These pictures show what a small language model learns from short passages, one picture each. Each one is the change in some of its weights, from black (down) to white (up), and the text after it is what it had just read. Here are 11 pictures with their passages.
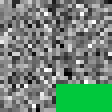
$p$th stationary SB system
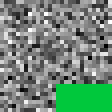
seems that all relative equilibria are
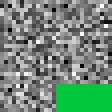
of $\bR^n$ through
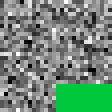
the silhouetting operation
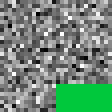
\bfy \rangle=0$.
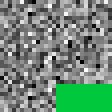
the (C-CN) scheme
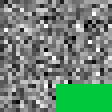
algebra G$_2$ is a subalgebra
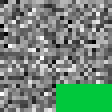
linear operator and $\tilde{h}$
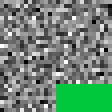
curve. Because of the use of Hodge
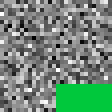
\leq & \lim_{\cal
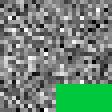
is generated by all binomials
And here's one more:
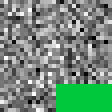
spectral sequence. For the first, the
